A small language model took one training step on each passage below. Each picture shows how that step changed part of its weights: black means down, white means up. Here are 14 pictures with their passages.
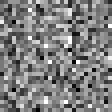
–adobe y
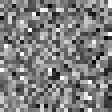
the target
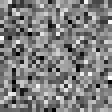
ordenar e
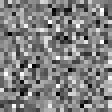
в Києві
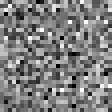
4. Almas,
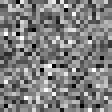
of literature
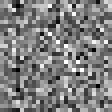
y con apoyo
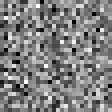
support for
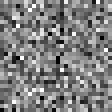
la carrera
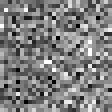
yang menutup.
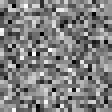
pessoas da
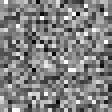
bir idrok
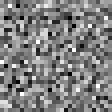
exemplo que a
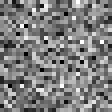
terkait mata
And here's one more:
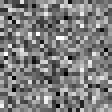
em métodos
